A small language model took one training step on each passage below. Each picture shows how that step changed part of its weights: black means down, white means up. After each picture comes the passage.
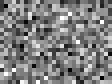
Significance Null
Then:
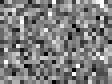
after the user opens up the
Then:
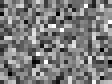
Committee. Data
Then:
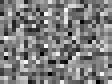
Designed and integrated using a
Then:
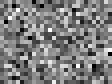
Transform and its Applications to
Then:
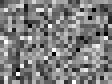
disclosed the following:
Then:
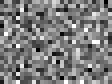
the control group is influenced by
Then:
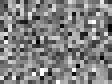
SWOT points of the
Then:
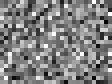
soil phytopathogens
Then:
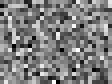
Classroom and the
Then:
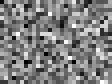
of cut tubers of
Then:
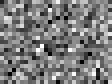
plurality; however, this
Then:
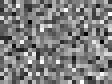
study lies in showing current
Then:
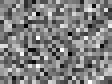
(T_C) are obtained
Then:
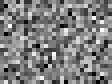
Scholarship and various
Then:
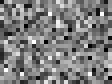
of either 0 or 1, if
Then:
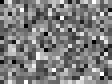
to each dimension. For
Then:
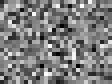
resource orchestration and application
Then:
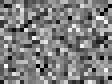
and editing (equal).
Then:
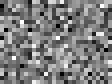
pandemic years. Participatory
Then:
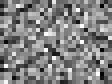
materials using a three microphone
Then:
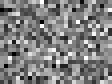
The Regional Representative
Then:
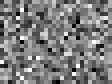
the drill with the larger
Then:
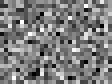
Selection of Variables Table
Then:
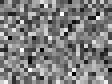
motor is the most
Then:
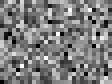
wall paintings in the
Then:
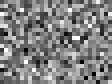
Monetization, and
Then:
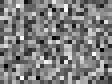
across the page. The
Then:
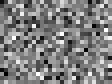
liquid phase. It is thus
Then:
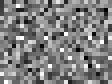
business knowledge SKILLS
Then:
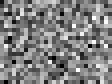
a sort of standard technology in
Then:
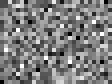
ensuring the fundamental rights
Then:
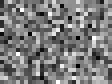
with the threshold used to
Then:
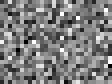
straight down through two
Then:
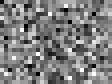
of epidermal
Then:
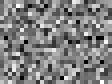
Table 1*Five Point
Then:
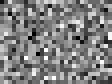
at their own pace. The
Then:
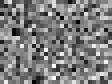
in those cases have not always been
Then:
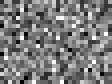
the need of utilizing the
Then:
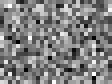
A pre-trained
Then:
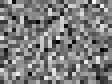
has influence, and the latest
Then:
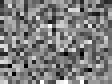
use, and control of these products
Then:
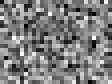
of legacy information systems, especially
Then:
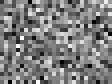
decrease in the blood levels of
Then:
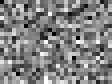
of the study material in computer
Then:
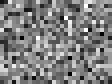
time when people learnt to produce
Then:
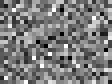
Tail decoupling an -
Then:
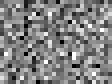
(OCR) system. In
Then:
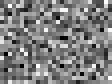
risk factors to reduce diabetes
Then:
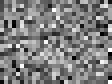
Moreover, the rules helped them
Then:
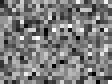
treatments and interventions
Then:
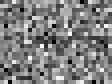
Expert and novice understanding
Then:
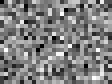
reactivity, potential for
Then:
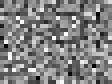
this is the National Institute of
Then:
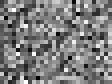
listener affects the behaviour
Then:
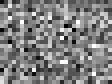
saving practices and making better
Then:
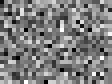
a class carries all attributes
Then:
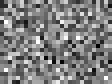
Mechanical Conditioning on
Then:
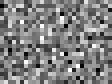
Institute of Zoology of
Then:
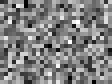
variable. Each new clinical
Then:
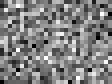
technologies in the social or health field
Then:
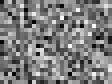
shown large variation in the
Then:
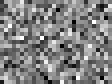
RECTUM 42
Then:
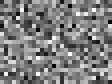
the opinion that it can
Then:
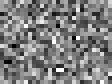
the agri-food value
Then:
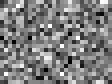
field study from the point of view
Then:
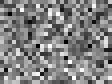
fine root growth in soil
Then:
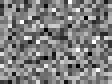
The absence of men,
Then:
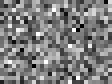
Twelfth Five
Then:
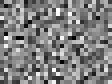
and Communication Engineering,
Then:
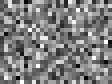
notions of large sets,
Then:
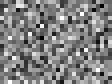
Finance, 2017] Figure
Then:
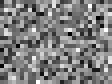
within the supply chain.
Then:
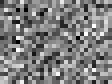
its NeID system, called
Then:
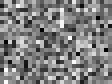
technology and pedagogy
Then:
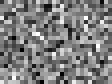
common urological cancer after
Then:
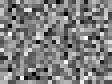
sentence but it is
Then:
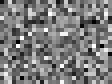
for taking the drug and the
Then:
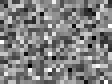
conversation disclose
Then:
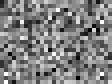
tuning. More details on
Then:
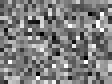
could compromise the privacy
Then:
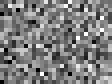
evaluate the research output of a given
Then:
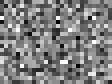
Customer requirement and
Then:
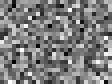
Biopolitics examines
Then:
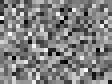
Castile Soap:
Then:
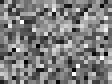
zone III of the
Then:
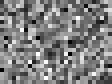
microstructure. The lineal
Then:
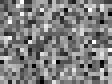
standard feed (chicken
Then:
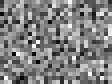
on 148 first MBBS
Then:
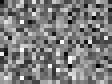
actor in making foreign policies.
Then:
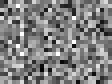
questions and the findings obtained, the
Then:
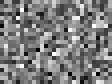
the stability limit, we can
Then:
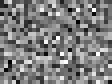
in a promising alternative and
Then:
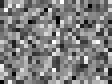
approach with overall reliable results.
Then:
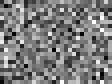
and the motivational effect through
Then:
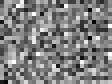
accuracy of 85%.
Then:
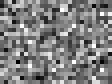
language and literature competition for
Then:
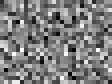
left out the preprocessing
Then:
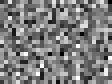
stopped by this new
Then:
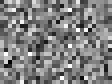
Nevertheless, pain is
